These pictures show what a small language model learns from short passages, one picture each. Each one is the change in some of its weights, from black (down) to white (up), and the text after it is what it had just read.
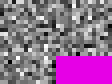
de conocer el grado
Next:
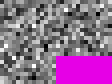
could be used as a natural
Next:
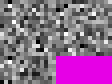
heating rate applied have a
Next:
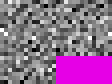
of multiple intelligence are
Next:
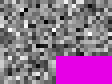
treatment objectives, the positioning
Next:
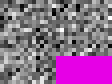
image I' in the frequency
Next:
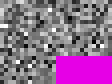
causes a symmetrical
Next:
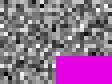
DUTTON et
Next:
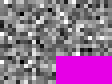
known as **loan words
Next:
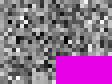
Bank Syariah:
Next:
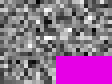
İlkokul 5
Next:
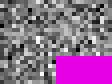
close correspondence between the
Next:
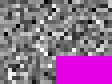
with strain gages
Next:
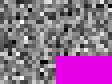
скрипта для
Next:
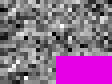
TABLE IIA
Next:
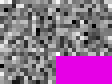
лидерства. Её
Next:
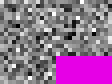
AQShdagi keksa
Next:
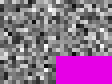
oliy ta'limda
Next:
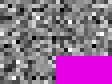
the actions and decisions that
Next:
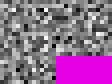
the network. For each power
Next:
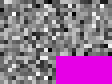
Functions Anjali
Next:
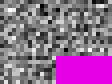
case. The following equation of
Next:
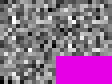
EMH - European
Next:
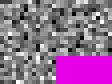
linker product was selected for
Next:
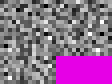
for of the use of
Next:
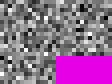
a result of the research,
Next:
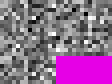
on individuals. However, individuals
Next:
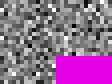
O‘zbekiston Milliy
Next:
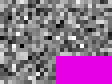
optimal water management. Crop
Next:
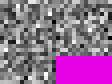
en los estudiantes. En
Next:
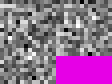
a **Consortium
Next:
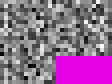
estatal en favor del
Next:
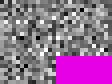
: Jaring dan
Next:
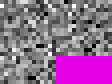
similar interface and parameters, but
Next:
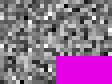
all samples exhibit a
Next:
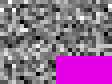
national data sources containing indicators of
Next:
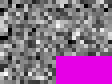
В. Давил
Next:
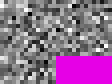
мед. наук,
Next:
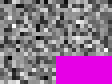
O sistema notifica o
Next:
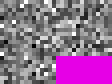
част Фигура
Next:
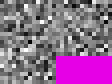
Cu, Pb &
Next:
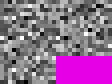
study revealed that litigation
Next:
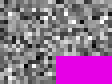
and death, if not
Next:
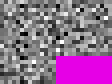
permeating the proposal
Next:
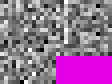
Mauricio, et
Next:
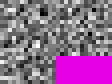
Nigeria. The specific objectives are
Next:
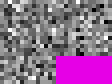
recognition accuracy, the present
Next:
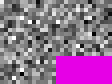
Aks holda pedagogik
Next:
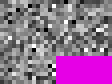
Future Performing
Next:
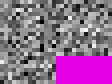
in all partner Fab
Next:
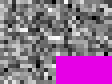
térmico e com
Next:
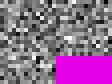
liées à la
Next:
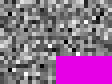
também é outro grande
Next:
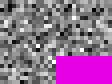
accionar, considerando
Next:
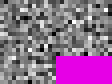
ilkesi ise
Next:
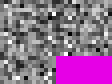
and diltiazem in
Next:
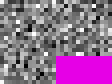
that all teacher-training
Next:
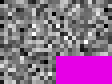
is the number of items
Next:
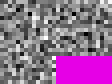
on currently known resilience
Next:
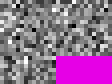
Hosil bo'lgan
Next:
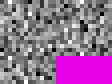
before, there are more negative
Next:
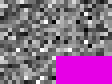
with higher diversity order.
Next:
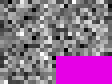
el que el puesto de
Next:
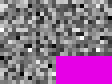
maktabgacha ta'lim
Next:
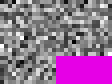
Bremsen sind in
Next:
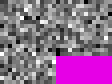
conditions check, which is
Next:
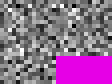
young age (up to 2
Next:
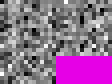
la gestion des aires
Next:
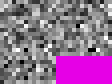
and gliders in
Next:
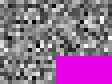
en condiciones de
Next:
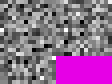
in accordance with market
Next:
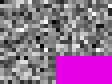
meter have been observed,
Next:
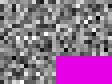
chiqindilar korxonadan
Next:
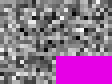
etuvchi omillar
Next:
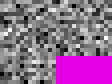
application shall stop the
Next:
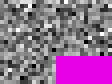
intended for university teachers
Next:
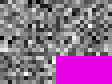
are attained.
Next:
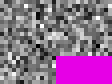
va yashil transformatsiya
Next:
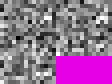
update: Government
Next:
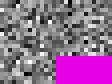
obstante, que
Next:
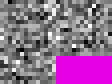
can cause serious side effects
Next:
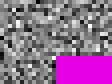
applications," Sci. Total
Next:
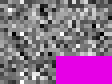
9c). The main
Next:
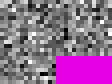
Table 6, the point at
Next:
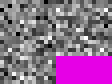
alérgica no
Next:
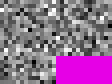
para a percepção do mundo
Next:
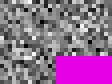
se centraliza no estudo
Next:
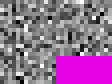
Asimismo, se
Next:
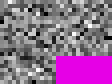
Zones II Edited by
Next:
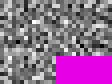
presente ponencia, ha sido
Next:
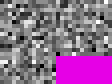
the classification of attributive
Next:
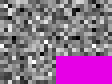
current work. In the
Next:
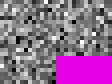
Phases that comprise the
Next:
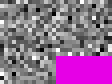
declaraba “*ehh
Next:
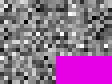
regulation". Given that
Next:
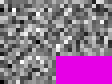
FOR CHANGE
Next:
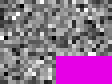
aircraft keel in
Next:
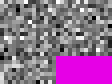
ta'lim tizimi
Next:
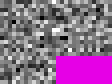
purified by the methods available
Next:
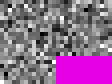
y a partir de este
